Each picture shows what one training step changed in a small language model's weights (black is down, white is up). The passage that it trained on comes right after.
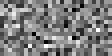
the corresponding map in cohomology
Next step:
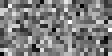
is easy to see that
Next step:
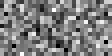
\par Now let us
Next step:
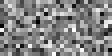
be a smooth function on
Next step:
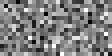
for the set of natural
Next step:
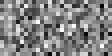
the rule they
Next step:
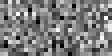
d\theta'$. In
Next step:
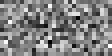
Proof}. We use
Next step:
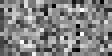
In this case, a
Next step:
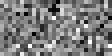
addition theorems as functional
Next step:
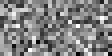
the a priori bound
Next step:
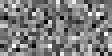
d$, the sum of
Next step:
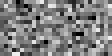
(i). \medskip
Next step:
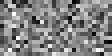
that $X'$ is
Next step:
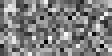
unconditionally then
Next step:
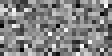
in the example above the
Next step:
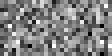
Remark 2 and Theorem
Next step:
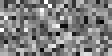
satisfy various system
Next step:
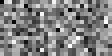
generator system \[ \{ \
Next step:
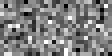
and it tries to
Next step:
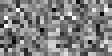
commuting elements of
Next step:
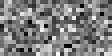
page with respect to
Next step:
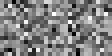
between these equations and those
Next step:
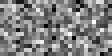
illustrated in figure
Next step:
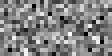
solved by making
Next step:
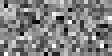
to the choice of initial
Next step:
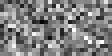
$t'$, which
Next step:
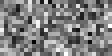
element of $\bm
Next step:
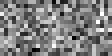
then is to invert
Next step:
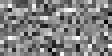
maintains the
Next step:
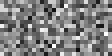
is the homotopy category
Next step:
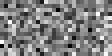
can be written as
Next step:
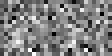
for a 2D
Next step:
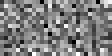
distribution which can be considered
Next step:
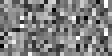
trivial lemma paves the
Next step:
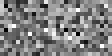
of course the
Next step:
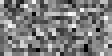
iteration of rational
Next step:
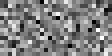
may be expressed as
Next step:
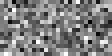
by the second part of
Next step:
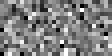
flow field is not a
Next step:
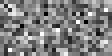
a closure of
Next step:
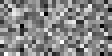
an application of the methods
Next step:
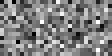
fixes a unique point
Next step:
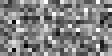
2pt minus
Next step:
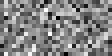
need the following definition.
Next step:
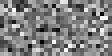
in $K'$ such
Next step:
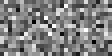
is the load
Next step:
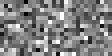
and we may apply the
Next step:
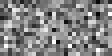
Since $K$ contains
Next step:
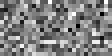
an even dimensional sphere
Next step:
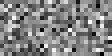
$R$ is almost
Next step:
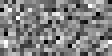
we arrive at
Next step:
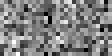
the conservative
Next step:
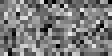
has computational complexity
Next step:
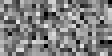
potential service
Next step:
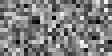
hypothesis $t\ne
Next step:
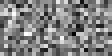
this lies both on
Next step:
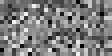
con 1GB de
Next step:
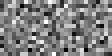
is bounded above by
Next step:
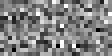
After replacing
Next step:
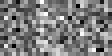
commutative gradu\'ee
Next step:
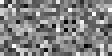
is funded by
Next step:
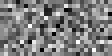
previous $x$. In
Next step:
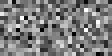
was visiting the
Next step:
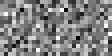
rays. As
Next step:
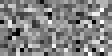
We can define the topological
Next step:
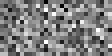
the category of QH
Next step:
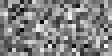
the equality: $$A
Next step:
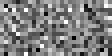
for the duration
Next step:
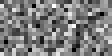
(homotopy functor)
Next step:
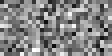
the second exterior
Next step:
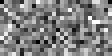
$\mdim X
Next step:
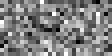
Note that $\left\|
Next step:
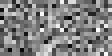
coefficients with respect to the
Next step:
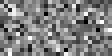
a characterization of which
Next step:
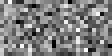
contradiction. \qed
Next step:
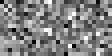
$\pi$ from
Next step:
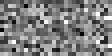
Cauchy sequences
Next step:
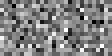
field. %%In
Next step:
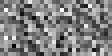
word under cyclic
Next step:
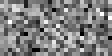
Further to prove Theorem
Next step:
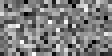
and a certain version of
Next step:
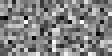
filling of a
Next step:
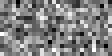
the posterior distribution
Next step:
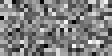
less than $n$,
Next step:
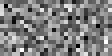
de construire un
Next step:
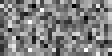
$\Lambda' =
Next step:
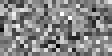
the value $0$
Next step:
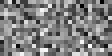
define $\DF$
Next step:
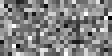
of $\Delta$
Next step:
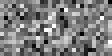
rightmost element to the
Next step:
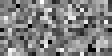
1.} Suppose that
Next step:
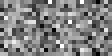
convex hull boundary as
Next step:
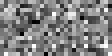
2 to the function
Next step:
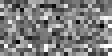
difference sequence defined on a
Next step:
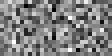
16 fold way conjecture
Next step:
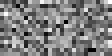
line on which to
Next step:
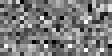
\Bfrakc =
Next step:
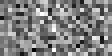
reply on a very
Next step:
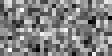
\ \Pi (\tilde
